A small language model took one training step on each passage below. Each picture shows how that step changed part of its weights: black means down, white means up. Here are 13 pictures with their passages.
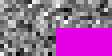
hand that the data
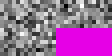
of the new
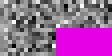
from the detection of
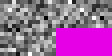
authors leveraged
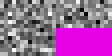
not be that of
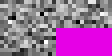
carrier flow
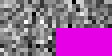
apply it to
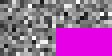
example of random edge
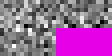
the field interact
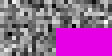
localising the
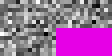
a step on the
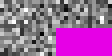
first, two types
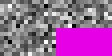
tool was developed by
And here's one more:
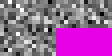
(b) show
